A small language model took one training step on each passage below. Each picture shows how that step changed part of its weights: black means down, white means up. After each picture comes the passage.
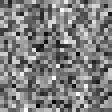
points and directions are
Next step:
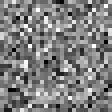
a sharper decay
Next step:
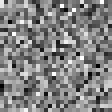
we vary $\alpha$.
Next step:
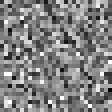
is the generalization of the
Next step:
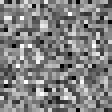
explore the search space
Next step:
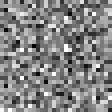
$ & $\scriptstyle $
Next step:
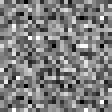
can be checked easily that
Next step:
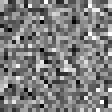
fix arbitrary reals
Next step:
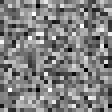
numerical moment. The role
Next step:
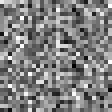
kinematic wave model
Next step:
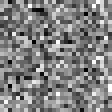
in plasmas or
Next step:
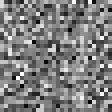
2 at the central
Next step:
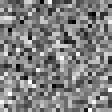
is a supporting hyperplane of
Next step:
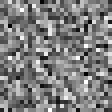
\qed % % It
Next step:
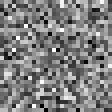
denote the mechanical power
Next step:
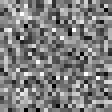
\eps {\Psi}
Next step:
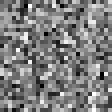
a value of the starting
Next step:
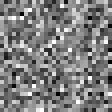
two different categories, which
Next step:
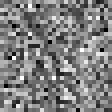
the $p$-ary
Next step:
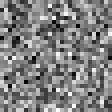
decays to zero
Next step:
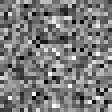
3-space by an
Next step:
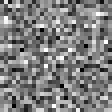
defined as fundamental groups of
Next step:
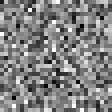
everything we have seen
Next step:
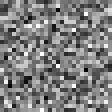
\] By the theory of
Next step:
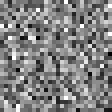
for $0\leq
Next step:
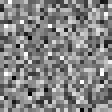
will be the decay condition
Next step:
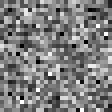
in general. However,
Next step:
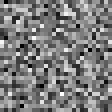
the location of
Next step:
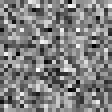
his famous PhD
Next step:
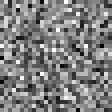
information is given by
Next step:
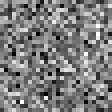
We also experimented with
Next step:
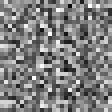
completion of $X$
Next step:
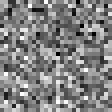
Research Funds for
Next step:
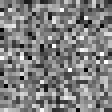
Lemma 4.2 implies
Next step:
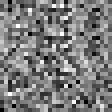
This moving can also be
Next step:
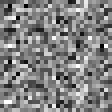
and using the assumption
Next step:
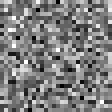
\right) dr
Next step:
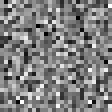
a rigorous estimate from
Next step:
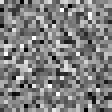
$a$ satisfying the
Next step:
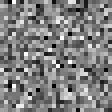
and $S^*$ are
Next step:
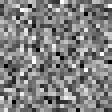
property $\mathcal A$
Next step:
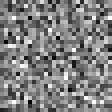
I_n$) from
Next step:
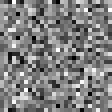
\right) $ and
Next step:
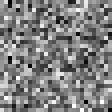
and is holomorphic when
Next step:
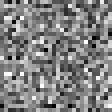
on the base varieties.
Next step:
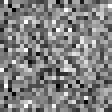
can take up to 2
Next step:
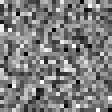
Let $y \in
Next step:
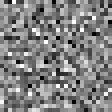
no $T$-periodic
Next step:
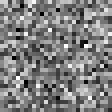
< m$ and
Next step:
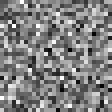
function spaces, the adjoint
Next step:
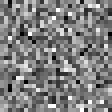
$ is effective and
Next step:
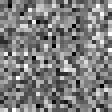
noncommuting variables lead
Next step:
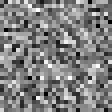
the limiting vector \[
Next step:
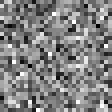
and recalling the standard
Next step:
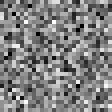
where we have used
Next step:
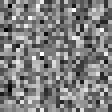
the use of this framework
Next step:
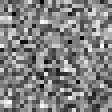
dependence of the metric
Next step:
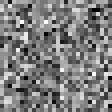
a new family of independent
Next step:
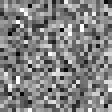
for any $\bm c
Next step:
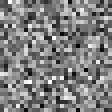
\, .$$ For the proof
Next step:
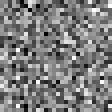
a smooth and proper
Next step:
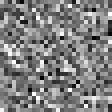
Below for a general
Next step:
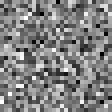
arguments as in Remark
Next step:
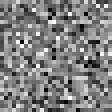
dimension 1. More general
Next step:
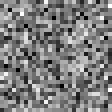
in a globally exact model
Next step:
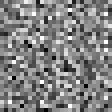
theory of quivers.
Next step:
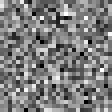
u-v \in
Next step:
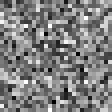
same questions arise for
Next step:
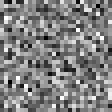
(b) the
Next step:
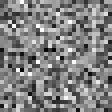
function spaces. In general
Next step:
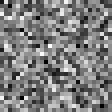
results by the author are
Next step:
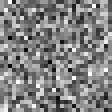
behind any vehicle
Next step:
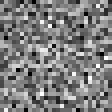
la preuve: par
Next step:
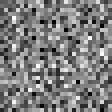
show some claims about
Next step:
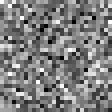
no periodic unbounded trajectory of
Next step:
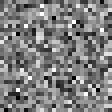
stock prices,
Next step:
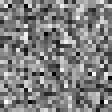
a characterization of the stability
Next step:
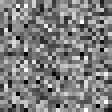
\dots \otimes
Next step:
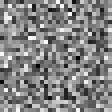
if we drop the
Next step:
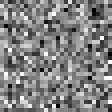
I, for one,
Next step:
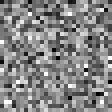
by the following rule
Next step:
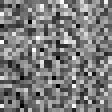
gives rise to a new
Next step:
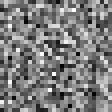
existence of entropy solution through
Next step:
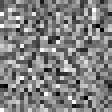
family of all Hamilton cycles
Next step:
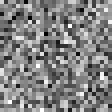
use the convention that the
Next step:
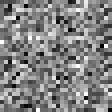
and using the following elementary
